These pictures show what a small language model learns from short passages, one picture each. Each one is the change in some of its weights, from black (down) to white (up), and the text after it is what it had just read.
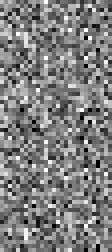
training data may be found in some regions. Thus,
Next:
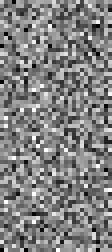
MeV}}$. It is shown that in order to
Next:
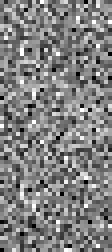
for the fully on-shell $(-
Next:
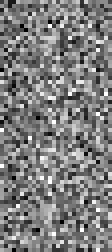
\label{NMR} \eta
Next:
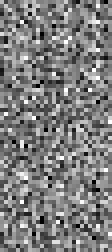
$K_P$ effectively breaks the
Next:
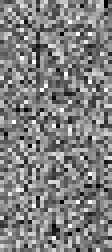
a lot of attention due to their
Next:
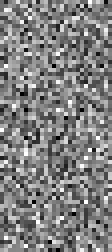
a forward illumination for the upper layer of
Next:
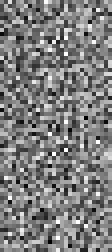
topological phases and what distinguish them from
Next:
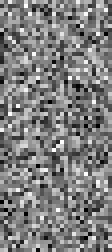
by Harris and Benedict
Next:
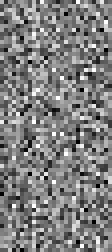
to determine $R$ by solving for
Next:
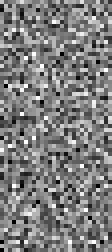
$\eta_{t,1}$ is seen by user
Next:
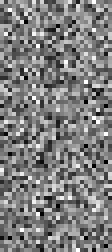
to actually perform, and thus we can expect
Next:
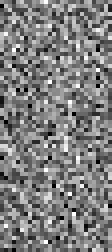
mental model helps refine the mental models
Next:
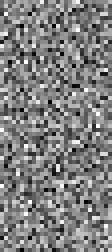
H_0 \vert\psi\rangle +
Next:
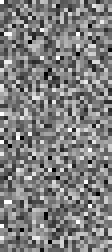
systems, we introduce the Thouless number to
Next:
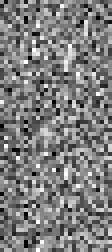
evolution of four fold co-ordination
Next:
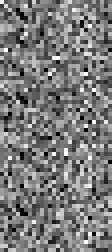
can exist multiple explicit models with fundamentally different
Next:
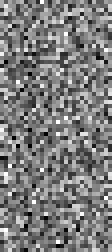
shown in Fig.~\ref{fig2},
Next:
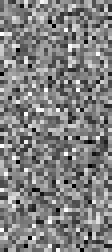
\caption{The finite temperature potential for a range of
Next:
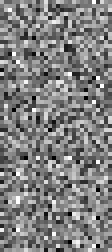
the two leptons come from different legs
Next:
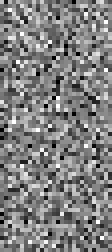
to the original state. When they return fully
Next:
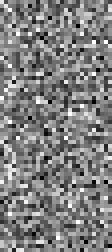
this paper we will show that this statement is consistent
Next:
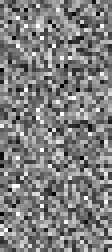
C (2021) Glam: Efficient scaling
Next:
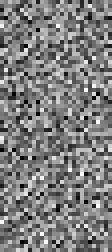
not only improve the work efficiency but also provide an
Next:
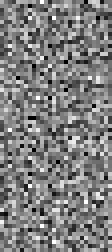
\leq n$) such that, for each
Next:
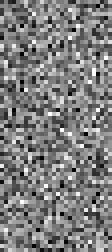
\hbar \omega'$ diverge, a finite
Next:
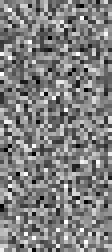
the field continues to diminish with the same
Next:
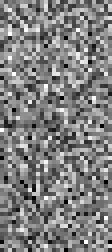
the vibrations of the guest atoms can
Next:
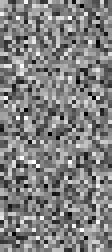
of cosmic acceleration. Type Ia
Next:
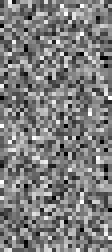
field, but may be unfamiliar to
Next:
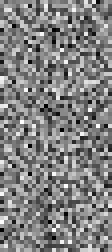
the significant results obtained from the different graphical and numerical
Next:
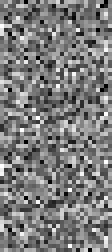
dynamics, galaxies: evolution, galaxies: star
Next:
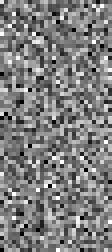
complexity, the construction of DSL can
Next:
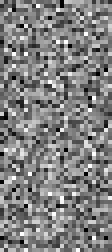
H\"{a}nggi, Phys.
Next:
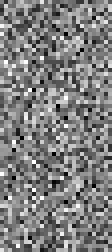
contribution to the amplitude \eq{a1}
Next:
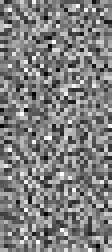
that is in a hollow cone over the polar
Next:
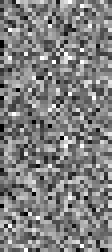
\ac{BF} gain.
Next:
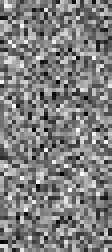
Our open-source internship
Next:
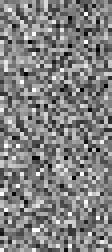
the coherence length or small errors in the estimate
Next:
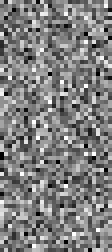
provided by CICYT\\ $^{m}$ &
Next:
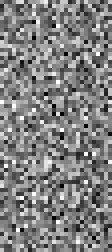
now as follows \beq L = L_W +
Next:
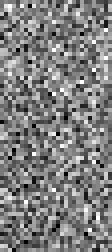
population imbalance decreases and spirals
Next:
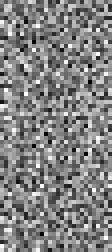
empirical evidence of the relation between the size of
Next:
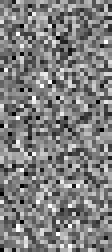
\delta J = \delta I + 3
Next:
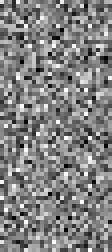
Hsp90 C-terminus, as well
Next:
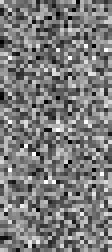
makes it very likely we are indeed
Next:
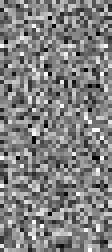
with ${\Nufs}$ the unit normal on
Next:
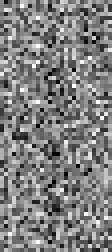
and the auxiliary metric $\tilde
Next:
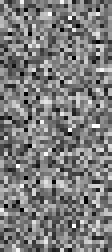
NLS and kinetic simulations is obtained without using any
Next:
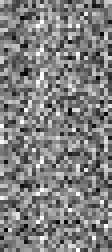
\tocauthor{} % \maketitle
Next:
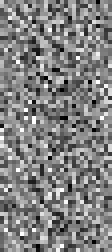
the spacetime base manifold and the
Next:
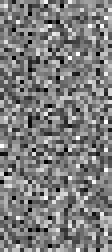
\end{center} \end{figure}
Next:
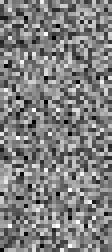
determination of electroweak parameters, such as the
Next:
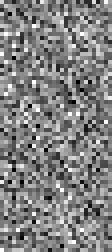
can estimate the cut-off value after which the
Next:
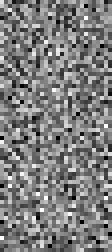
this work. These are the superior simulation efficiency for
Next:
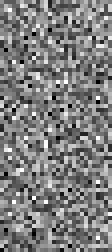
the bottom of the glass cap & &
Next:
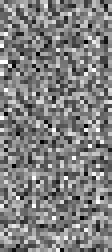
the gapless regime, $Q$ is
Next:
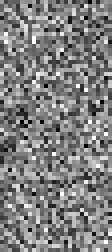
the last detection by observer $1$ took
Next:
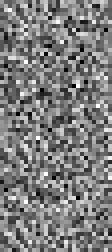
the impurities with the spins is introduced via
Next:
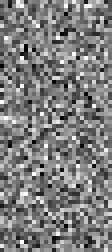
synaptic strengths in order satisfy the necessary
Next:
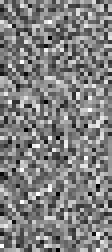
their feasibility in real-world
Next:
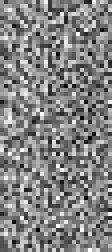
the asymptotic behavior of the two-point
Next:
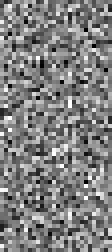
a significant number of IOCs every few
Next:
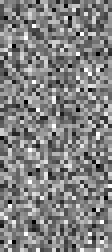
by the National Science Council of the
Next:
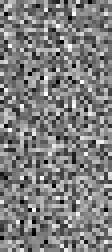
one-way quantum computer \textit{New
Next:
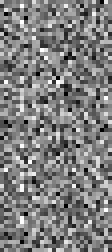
and an ad-hoc model atmosphere
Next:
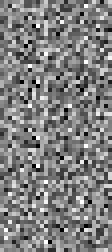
dimuon selection and at least one
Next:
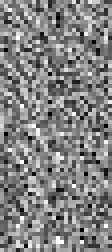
the allowed region extends to the space of an
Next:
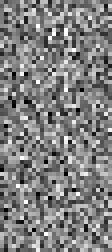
of the latitudinal distribution of
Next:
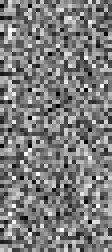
resulting in valuable findings for future improvements of
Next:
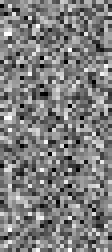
mapped new routes to decongest
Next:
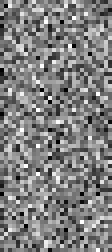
annum. The climatic variables used
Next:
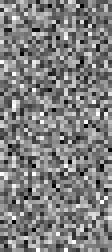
at frequency $\omega$. The limit of effectively
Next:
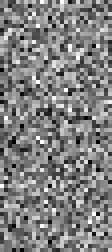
\ee which when combined with Eq.
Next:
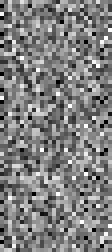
demeaning characteristic or incident.
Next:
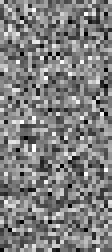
$k$ sufficiently large]. But then,
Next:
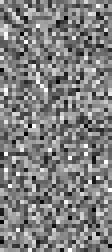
on top of a given background. The signal extraction
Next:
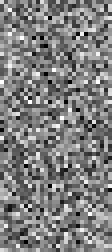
we focus on data from individuals with a clear
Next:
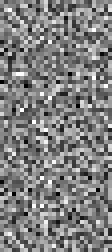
the intensity of GaN cap reflection
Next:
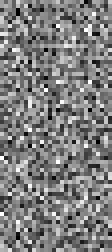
directions - an error consistent with the discussion in
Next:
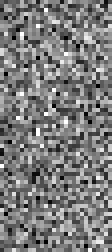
surveys of massive stars: OWN
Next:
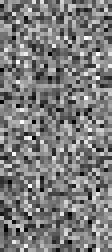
based on pixels' characteristics. In our
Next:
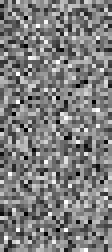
ALMA 0.87 mm and
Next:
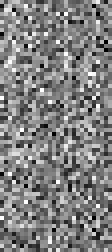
specifically aim to identify techniques capable of
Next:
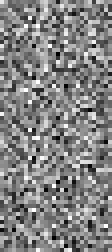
search the \emph{worst case} is
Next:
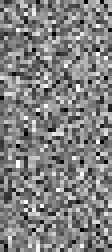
at a photon energy of 2.33 eV with
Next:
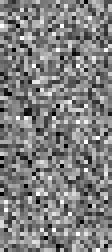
CTC decoding weight of 0.3.
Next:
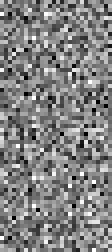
are considered to study the large $N$ limit.
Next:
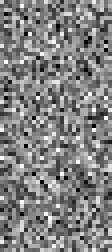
and transformers power many of today's
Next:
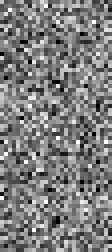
out as follows.\newline \noindent When we
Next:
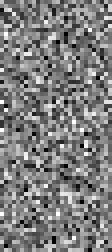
where resonances lie close to sharp
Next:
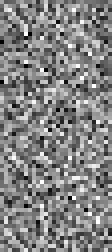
the large circular FS surrounding the Z
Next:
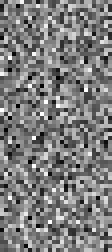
illustrated by the constant expansion-velocity case are
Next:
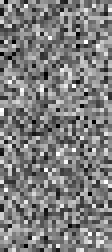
respect that these methods are based on a subtraction
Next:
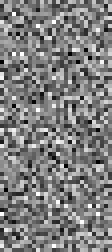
change of pump phase detuning under different
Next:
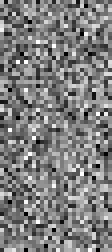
be constrained by some observations. At present, the
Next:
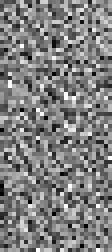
in the valence (or conduction) band in
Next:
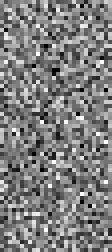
the set of states---one finds that two states
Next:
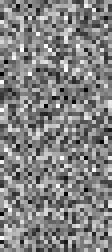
The first family results from the
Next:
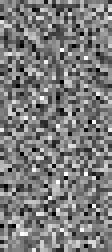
This does not determine the black hole entropy, because
